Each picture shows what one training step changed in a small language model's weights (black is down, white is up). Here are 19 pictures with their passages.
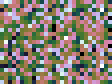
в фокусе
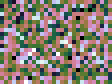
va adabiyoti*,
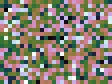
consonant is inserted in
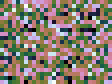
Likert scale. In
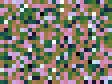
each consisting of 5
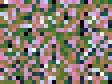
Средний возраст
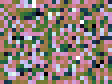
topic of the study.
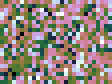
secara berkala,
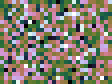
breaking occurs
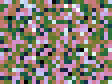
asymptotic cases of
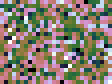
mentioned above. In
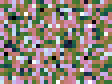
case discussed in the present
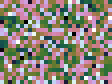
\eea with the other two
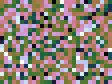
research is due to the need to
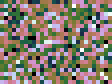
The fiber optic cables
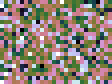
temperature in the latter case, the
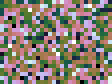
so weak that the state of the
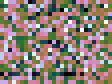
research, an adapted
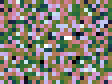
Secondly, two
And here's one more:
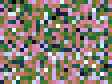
BH accretion rate density
